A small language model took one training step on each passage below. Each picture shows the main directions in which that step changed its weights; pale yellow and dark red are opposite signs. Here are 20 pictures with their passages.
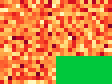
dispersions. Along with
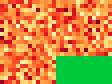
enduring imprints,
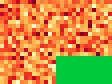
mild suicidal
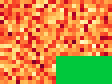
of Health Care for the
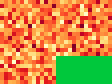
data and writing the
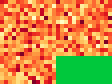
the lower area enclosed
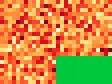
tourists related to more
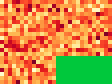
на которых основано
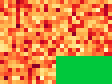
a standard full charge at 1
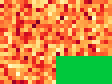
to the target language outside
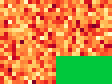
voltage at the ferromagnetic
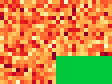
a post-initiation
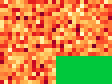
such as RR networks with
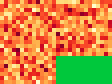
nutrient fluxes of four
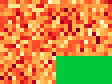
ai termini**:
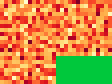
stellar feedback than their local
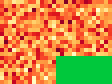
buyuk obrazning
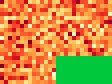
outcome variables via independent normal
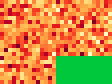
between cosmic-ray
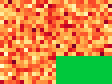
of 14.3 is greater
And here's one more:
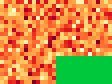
exported from the design
